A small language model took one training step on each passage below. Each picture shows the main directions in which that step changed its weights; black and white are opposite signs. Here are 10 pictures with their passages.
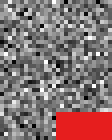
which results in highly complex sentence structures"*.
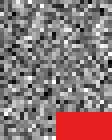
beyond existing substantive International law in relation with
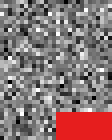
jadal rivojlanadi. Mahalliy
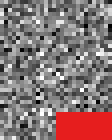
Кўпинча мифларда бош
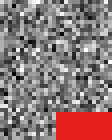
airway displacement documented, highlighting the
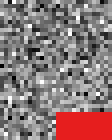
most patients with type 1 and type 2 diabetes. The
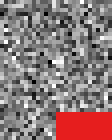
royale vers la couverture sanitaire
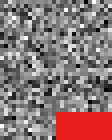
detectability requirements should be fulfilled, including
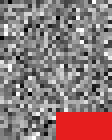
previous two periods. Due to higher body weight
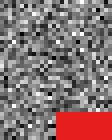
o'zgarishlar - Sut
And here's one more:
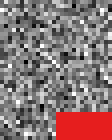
Liu, H.; Wang, Z. Life
